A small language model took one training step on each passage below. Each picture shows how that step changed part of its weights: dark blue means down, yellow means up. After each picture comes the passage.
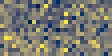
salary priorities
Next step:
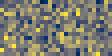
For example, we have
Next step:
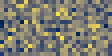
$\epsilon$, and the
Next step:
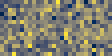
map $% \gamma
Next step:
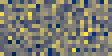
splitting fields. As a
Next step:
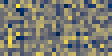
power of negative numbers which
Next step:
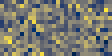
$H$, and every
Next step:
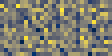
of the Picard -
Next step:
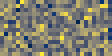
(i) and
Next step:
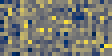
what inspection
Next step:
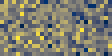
slack, allowing
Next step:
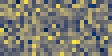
of $X$ in
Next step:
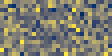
unchanged, thus
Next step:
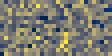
preserved at the discrete level
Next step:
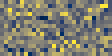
(h) at
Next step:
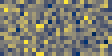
seek with $w
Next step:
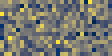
systems and growth processes;
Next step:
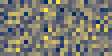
characterized distinguished varieties in
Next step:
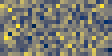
owe to the strong
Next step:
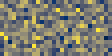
is selected for the backward
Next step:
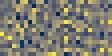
that instead of going to
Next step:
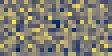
$\tilde \beta >
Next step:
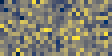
Then take another north
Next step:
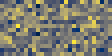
and $g$ are
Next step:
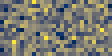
above analyzed $
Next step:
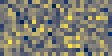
we bound the size of
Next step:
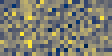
terms. Suppose $\mathcal
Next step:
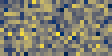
above each graph of
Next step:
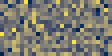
have $k$ elements
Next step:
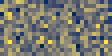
Proposition 5.12,
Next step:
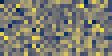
identity of the sum of
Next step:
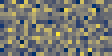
$q$, respectively,
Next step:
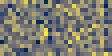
serie $\displaystyle
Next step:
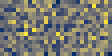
discuss relations between the law
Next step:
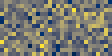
To remedy
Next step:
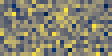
There is a finite number
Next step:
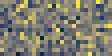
associated to $X$.
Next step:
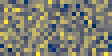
manera similar
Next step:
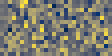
can be observed that the
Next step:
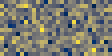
of singular spaces},
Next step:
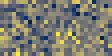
due to Chu and
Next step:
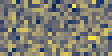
equation of the system can
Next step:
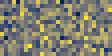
\rho|_\infty <
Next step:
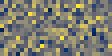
D\/}$ est la
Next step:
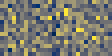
convergence in probability,
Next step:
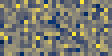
the properties of the
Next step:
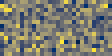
like to interpret the
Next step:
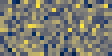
following are equivalent:
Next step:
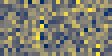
algebraic geometry (see
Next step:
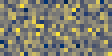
is said to be
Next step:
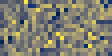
these two examples in the
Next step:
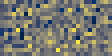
\] Hence, our choice
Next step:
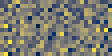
were trivalent in
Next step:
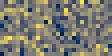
among all powers of
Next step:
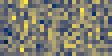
can be embedded into
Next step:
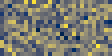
notice the presence of
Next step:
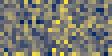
cases and we refer to
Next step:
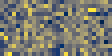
We prove the almost
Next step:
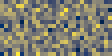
in $\beta$, then
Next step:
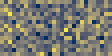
module maps and thus yields
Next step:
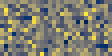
if it satisfies the following
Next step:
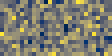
data has to be known
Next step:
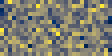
the right-hand
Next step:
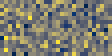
i.e. essentially
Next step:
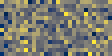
symmetric with respect to its
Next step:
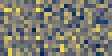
gives sixteen different
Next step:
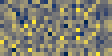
we observe that there is
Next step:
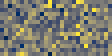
initial step in design.
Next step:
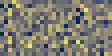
A major challenge
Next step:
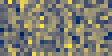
one can rewrite this equation
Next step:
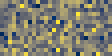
bounded, we deduce \[
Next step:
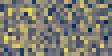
We have considered three different
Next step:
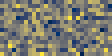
a fundamental equation is formulated
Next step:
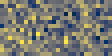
positive integers. We also
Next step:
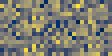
$\psi$ of a
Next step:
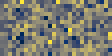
pseudo-field as an
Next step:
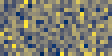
denote by $\ol
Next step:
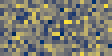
a slight refinement of the
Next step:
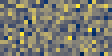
of confusion.
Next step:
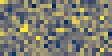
useful in QR
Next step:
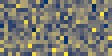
of diffusion semigroups.
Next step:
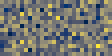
averaging properties of the
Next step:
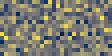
proof of the second part
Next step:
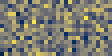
we obtain $\beta <
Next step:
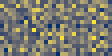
of the vault samples
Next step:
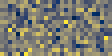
follows that one can take
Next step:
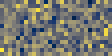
the special case that
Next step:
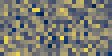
and so that the
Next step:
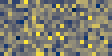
are exactly of the form
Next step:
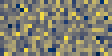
the ill-posed
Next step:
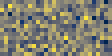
= \bigcup_{D
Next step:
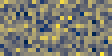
où il
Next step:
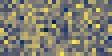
operator space $X$
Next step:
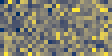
have \be*
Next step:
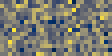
the order $2$
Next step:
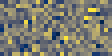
of interaction we prove the
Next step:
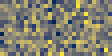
the time variable) is
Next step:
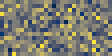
in vicinity
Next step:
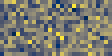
absolute errors of the
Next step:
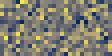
when the chain starts in
